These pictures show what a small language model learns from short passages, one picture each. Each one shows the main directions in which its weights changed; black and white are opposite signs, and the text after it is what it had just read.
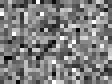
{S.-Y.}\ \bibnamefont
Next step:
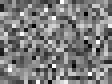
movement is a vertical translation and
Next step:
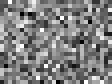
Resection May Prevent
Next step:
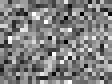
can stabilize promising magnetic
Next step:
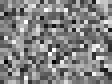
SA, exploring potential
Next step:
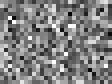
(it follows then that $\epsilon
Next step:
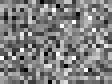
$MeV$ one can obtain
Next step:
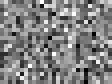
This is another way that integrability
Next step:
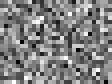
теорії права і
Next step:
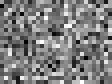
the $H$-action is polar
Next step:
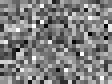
a linear transformation on $M$
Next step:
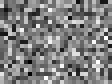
in which the diffusion coefficient is
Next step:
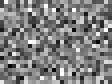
ability of the models as well
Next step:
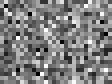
of Vassiliev theory
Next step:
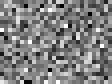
$s$-channel process
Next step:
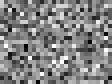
as such these three projections can
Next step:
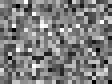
richtigen Menge
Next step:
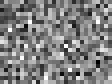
= \rrr \rrr
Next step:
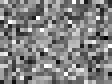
дон чиқиндиларини
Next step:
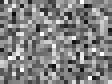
dos pais e a ausência
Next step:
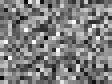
functor $\Phi _1 \colon
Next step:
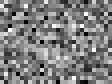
to a significant error, as observed
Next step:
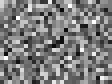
how the possible redshift evolution of the
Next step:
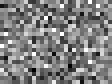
clusters of $B$). It is
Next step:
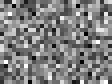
be used for a determination of
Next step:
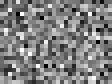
and not a geometric one. The
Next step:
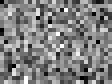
till the first third part of
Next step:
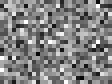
to the case of looking at
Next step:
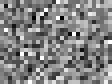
and OGLE-II
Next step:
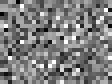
is minimum. This feature can also
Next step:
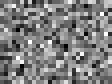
aussi en mentionnant
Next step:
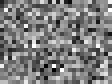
converges more strongly the larger the
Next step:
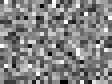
particles and the background plasma,
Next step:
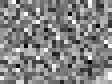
rango-rang badiiy
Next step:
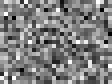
169 Fayziyeva
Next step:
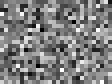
in a sufficiently close neighbourhood such
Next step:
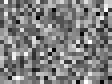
problem deals with the existence and
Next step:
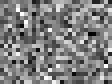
the normalized two-photon
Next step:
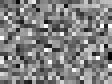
Institute of Mathematics\\ 360
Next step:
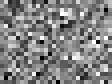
that a gradient computation is required,
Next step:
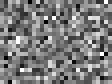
the fiber of this fibration.
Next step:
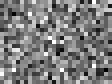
$\leq$, is a locally finite
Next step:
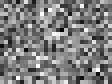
to critical phenomena at complex
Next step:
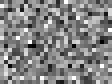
$f$ with value in
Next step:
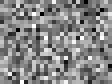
policies generated by PI
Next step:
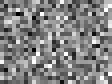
(5). \textbf{Proof
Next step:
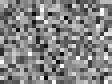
quality control, ignore the
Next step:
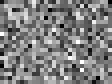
una riappacificazione
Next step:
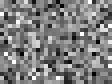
o produto da concepção
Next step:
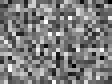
\toprule & &
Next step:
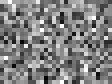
or sea) structure of the
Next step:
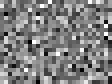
the solution of a system of linear
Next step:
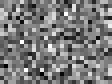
such conditions, economic entities
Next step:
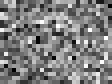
bands, in the first %
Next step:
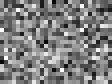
morning sow your
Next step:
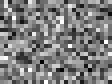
embeddings $f_1:
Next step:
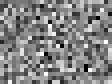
the local RVs as a
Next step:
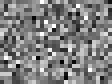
the effectiveness of using
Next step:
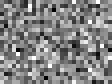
Bundan tashqari,
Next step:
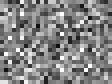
if $M_A (\beta
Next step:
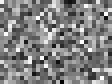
menunjukkan bahwa
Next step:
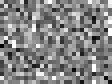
- Suin, N.
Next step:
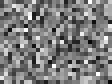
lata - de lege
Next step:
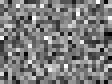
pembuat filamen
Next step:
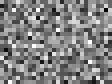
awal dilokasi
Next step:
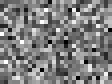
hold for $x$ in the
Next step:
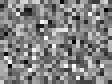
satisfies* $$N_y
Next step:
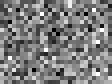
feedback, programming
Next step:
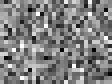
have demonstrated that the scheme is
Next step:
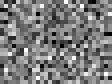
well as out-of-plane
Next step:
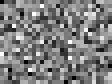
otros bienes
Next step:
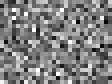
intensity modulator, thus
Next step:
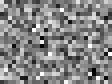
a Fano variety, then it
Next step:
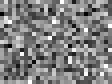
enrichment. This is because
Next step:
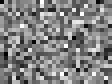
conditions for wormholes.
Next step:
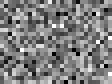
of the target language should also be
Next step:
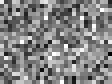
of $\textbf{A}$ and
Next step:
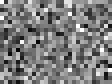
normal sequent structures. Note that
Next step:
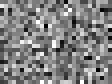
involve different ad hoc
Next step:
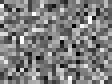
derrière le faible
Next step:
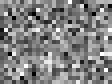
(IT), longitud de
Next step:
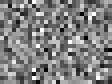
caractériser ces
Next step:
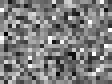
di figure ibride di
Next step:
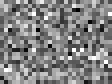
logró evidenciar el
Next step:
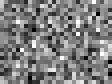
L3 data with the other three
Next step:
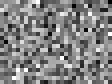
\hspace{22pt} In
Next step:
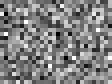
in $S$ transversely to
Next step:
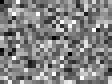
mode radial profile pertaining
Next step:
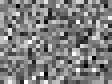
\ge \delta_0
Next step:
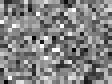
construction, current conservation with
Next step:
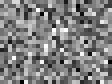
12 and consists of 3 cyclic
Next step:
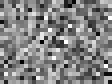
process, and the calculations can be
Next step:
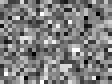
with both simulated data as well
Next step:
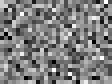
the critical instability point are
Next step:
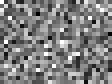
our results change if we change the
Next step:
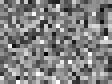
показано, что
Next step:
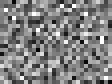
whether application of ensemble of
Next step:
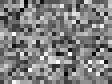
decision variables $n\gg
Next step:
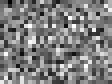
resursele economice
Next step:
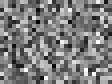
the automorphisms of
